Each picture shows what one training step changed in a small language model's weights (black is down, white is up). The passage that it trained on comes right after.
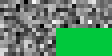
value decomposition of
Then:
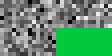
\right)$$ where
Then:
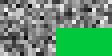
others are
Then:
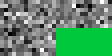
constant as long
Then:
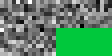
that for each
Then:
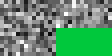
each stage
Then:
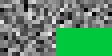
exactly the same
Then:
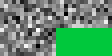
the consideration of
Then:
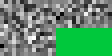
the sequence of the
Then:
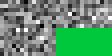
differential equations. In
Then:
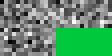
= \tau
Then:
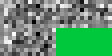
average number
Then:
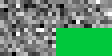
large $\Delta$.
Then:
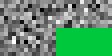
metric space
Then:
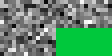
smaller than
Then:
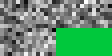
it flip
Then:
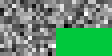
be a generator
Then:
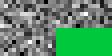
we prove the following
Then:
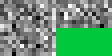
E$ is the
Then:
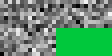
for an index
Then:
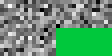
a cube
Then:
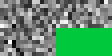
second term in the
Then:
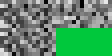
well known
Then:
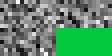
In the following
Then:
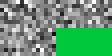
We can describe
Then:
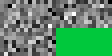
yields the
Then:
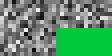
and scaling
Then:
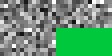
case of an
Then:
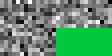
that depend on
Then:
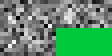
existing for
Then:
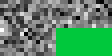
following estimate
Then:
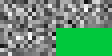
is a subgroup of
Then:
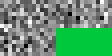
we add
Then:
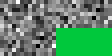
Since we assume
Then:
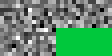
image theorem to
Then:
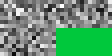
case is when a
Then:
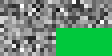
We continue
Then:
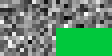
section is to prove
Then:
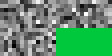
solution to the
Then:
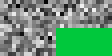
we may finally
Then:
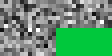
the kernel
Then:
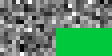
that means that
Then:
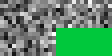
following description:
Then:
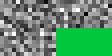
there is a
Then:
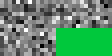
that $\langle
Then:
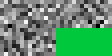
the neutral
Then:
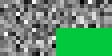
interface at
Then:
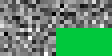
where the classical
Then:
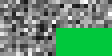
elements in an
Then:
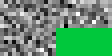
we compare the
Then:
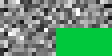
new proof of
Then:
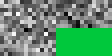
such lists
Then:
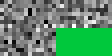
in the above,
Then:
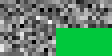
because $D
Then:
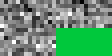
Remark 1.
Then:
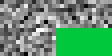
algorithm of Fig.
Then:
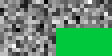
finite element approach
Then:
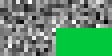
that $G
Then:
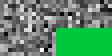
and show that the
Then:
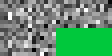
is level for
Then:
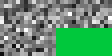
example. We
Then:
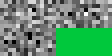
on the polynomial
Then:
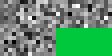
of the order
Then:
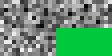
chains of
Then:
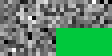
of the estimates
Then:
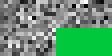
of $A$
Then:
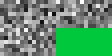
most one such that
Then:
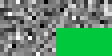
less or equal
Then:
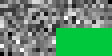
method yields
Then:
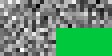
ideal of
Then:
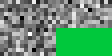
fields on
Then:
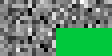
\ee We
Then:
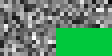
the notation from
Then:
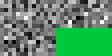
all solutions of the
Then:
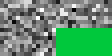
1\le i
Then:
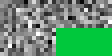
or at $
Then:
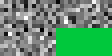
all words
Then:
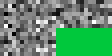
restricted the
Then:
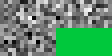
of the sequence
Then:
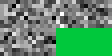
not} contained
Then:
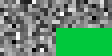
characterizations of
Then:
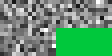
is a direct
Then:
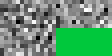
decompositions in
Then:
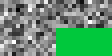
are dependent.
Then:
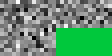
based on
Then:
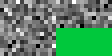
We assume that for
